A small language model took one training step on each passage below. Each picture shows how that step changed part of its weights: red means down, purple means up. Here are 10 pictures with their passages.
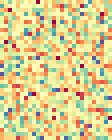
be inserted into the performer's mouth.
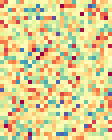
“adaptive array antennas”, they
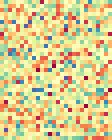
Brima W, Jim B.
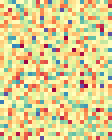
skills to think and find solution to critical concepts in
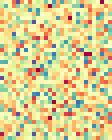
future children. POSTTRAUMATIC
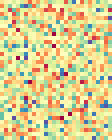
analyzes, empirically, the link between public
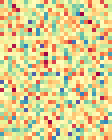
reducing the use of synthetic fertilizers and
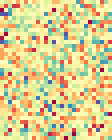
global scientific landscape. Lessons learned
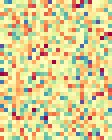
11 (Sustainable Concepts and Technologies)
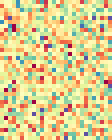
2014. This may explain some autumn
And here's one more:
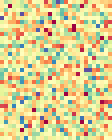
lower latency, jitter, and packet
